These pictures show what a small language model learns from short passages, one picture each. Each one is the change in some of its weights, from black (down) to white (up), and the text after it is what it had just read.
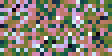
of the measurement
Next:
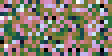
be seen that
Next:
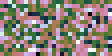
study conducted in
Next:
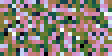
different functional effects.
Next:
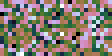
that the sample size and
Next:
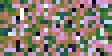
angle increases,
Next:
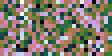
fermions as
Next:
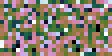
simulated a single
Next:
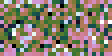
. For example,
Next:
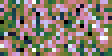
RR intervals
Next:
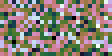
the residual energy
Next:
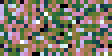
The research explores
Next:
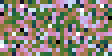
produced by the network
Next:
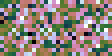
conductance shown in
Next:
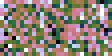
loops, are
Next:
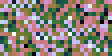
the experiments.
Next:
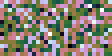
power as a function of
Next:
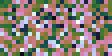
and efficacy of
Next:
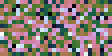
Each of them and
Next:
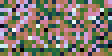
of the fact that there
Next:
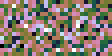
measure and the bar
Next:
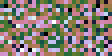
is used with the higher
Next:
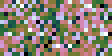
the Innovation
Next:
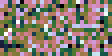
Despite the
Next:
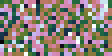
to be expected,
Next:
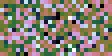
modify the
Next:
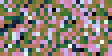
adding chains
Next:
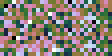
the disk is
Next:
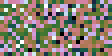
system to test how different
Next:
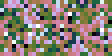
under substantial
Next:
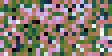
of ``dual cell
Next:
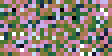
with all spins
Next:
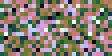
with the refractive
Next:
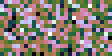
by performing a
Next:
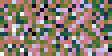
of instructions,
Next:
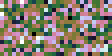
as fuels in
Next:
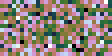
different teachers
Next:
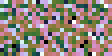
indicated parameters.
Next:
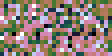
have agreed to
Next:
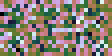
that increase strength
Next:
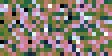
may be weak,
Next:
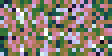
of the baryon
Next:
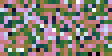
have a higher EE
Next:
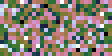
second sex,
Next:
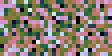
We confirm
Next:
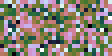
various temperatures, the
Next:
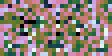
compared empirically
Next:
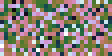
still contains
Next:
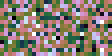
and R. M.
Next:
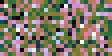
Majkot and
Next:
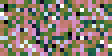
promotion to
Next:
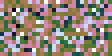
conduction band
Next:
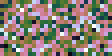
and angular
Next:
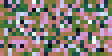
A constant $\gamma$
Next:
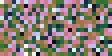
spins of the
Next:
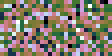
posttest and
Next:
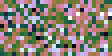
a surface must
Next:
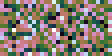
which indicates that higher
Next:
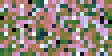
learn from their
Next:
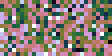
of ensemble
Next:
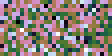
real geography
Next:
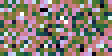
number of these 30
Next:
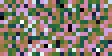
high rates and the
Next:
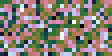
to the problem of
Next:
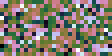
a recovery
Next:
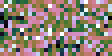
despite the low
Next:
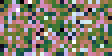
Application of
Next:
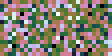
weeks via
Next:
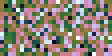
bosons. We
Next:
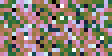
problem in the study
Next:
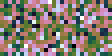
Figure 3 below shows
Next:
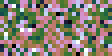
that particular period.
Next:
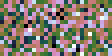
$A \circ
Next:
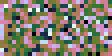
we introduce a
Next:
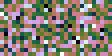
income follows
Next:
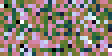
the known problems
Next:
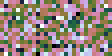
include mixed
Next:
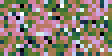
+ omitted
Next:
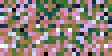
of freedom
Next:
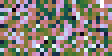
of the optic
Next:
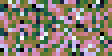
{}From the
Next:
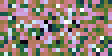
limit with the basic
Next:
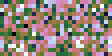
equivalent to
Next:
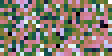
and programmes that
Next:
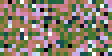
$p$ and
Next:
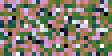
factor receptor
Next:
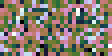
& \qquad
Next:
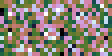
chance. The
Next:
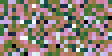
we also observed more
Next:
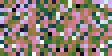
of frequencies for
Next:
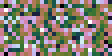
method developers can support
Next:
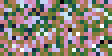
away from the
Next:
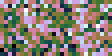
products like ice
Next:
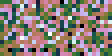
together to
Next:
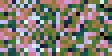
the government even
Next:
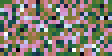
to the emission of
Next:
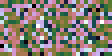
GMRes and
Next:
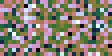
in each group to
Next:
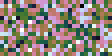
in their photography
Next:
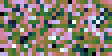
that the contributions
